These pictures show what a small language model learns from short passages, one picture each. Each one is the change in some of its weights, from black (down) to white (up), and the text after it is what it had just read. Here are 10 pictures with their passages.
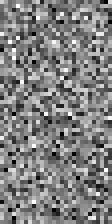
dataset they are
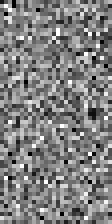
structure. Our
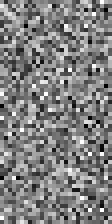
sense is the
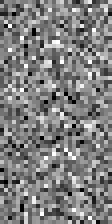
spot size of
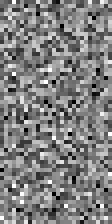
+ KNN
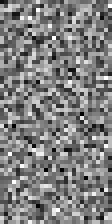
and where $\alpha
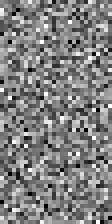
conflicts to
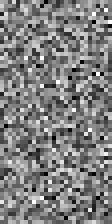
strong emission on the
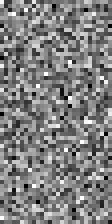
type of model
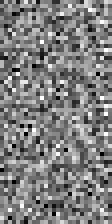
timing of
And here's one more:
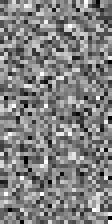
are identical.
